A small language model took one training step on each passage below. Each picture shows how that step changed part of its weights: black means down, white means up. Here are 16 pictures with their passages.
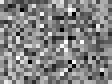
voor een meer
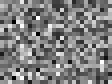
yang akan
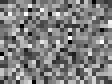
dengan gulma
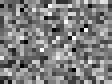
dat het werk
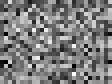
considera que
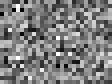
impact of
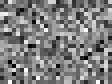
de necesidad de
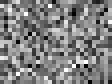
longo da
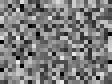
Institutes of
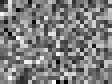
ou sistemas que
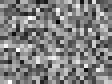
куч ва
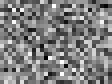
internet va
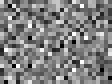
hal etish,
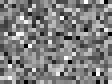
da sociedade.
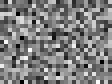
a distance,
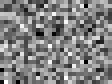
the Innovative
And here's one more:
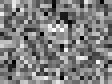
analisis data
